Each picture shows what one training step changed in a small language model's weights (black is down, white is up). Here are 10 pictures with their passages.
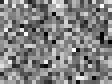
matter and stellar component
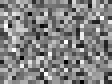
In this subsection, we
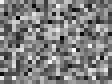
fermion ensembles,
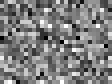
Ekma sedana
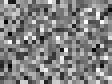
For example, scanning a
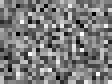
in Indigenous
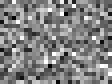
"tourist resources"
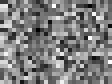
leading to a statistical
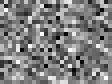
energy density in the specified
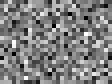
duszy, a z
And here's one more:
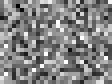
countries. Her work
